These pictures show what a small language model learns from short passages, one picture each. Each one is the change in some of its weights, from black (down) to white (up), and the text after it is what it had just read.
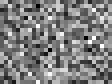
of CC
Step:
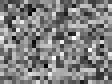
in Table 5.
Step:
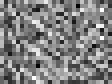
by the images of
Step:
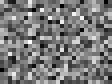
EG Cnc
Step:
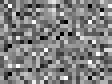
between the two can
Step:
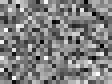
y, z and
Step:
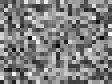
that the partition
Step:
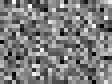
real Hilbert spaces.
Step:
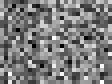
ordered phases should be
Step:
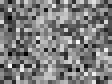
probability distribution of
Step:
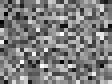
boundary does not vary
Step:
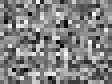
$\gamma$ is
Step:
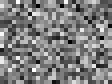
product with respect to
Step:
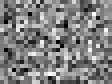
$\Lambda$ is
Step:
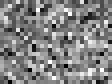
power consumed
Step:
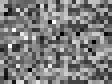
is broken,
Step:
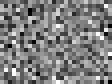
have contributed to
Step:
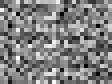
even in zero
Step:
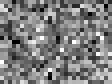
be ignored if
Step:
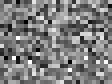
are stationary distributed.
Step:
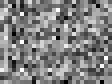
further present an alternative
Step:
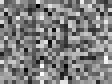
redshift for which the
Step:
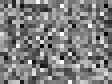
the downcluster.
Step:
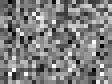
In particular,
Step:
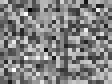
end of the
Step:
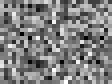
from the experimental constraint
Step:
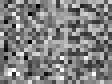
is to reduce the
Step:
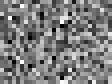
In contrast,
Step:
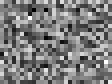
down in quantum dot
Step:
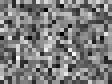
round down of
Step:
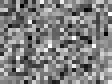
role we specify
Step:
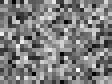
a map of
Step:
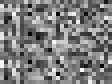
from the first part
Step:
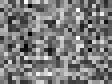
the subgap
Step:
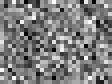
bias voltage.
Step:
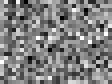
expression we take into
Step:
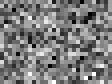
displacement of
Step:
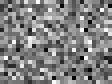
the space-time
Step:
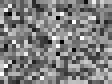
say that, in
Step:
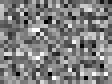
deviation is large enough
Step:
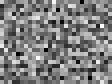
$$ car $\reg
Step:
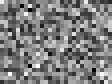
random slow manifold for
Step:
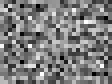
to be what is
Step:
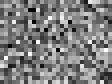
entire pizza
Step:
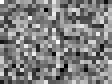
nucleon in the
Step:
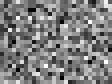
for pooling rules
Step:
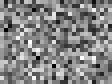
in each iteration and
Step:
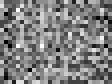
is particularly important for
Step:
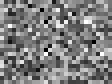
motivating example,
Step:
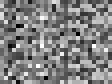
$$ where $
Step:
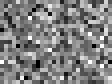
for a scalar field
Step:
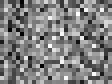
a positive closed
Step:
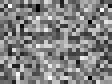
the field of
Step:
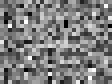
$z$ is
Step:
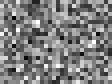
as above, we
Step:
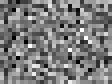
microphone was
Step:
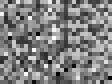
and sharing between
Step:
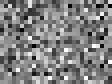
provide a generic formulation
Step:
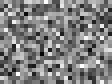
the reach obtained for
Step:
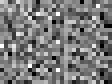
Roe and
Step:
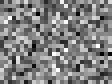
long we stop
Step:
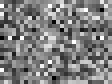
represents a head of
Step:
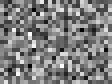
frequency. In
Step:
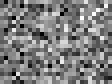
the same techniques.
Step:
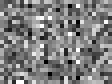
the linear term is
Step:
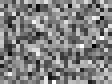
by the delay in
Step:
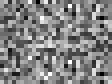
$N \to
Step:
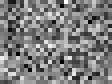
type $A$
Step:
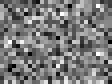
arises this way.
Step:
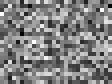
the expected time until
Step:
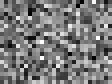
chance for model
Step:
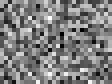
of the SC
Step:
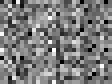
a modulus
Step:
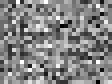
the application of convex
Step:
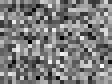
emission in the cavity
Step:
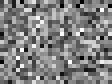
an open media
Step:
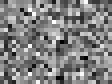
in structured
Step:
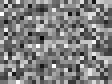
reducible, the
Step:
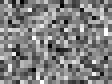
a single bond
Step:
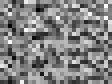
be the subset of
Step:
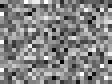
the width and depth
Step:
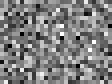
submitted to
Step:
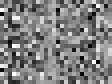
later realized that in
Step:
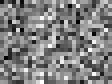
a linear functional on
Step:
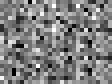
left-hand side
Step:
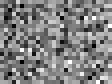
labels to link
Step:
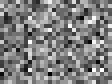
and allows precise evaluation
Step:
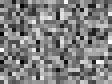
here just two
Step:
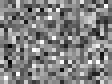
given by \[
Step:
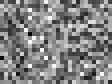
and a compact
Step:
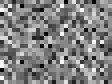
classical beta
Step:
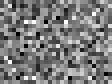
last test, C
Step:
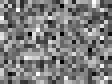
define the quantum homogeneous
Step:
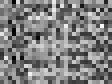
an unstable
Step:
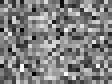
a list of
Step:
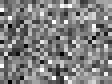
correspondence conjectured by
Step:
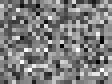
field coefficients gives rise
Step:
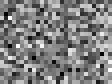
additional structure; for
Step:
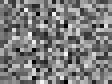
computational complexity.
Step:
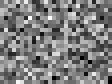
talk and
